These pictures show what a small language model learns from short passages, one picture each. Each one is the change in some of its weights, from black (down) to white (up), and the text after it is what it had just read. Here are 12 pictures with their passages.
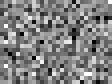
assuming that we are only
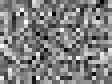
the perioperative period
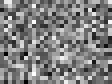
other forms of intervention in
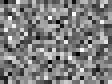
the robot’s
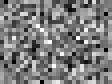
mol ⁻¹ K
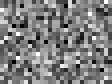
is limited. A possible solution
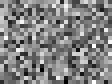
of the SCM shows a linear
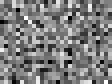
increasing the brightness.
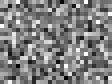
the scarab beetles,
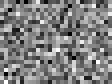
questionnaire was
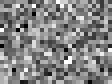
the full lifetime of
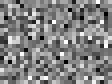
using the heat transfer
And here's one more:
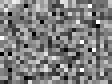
matrix.\qed We note that
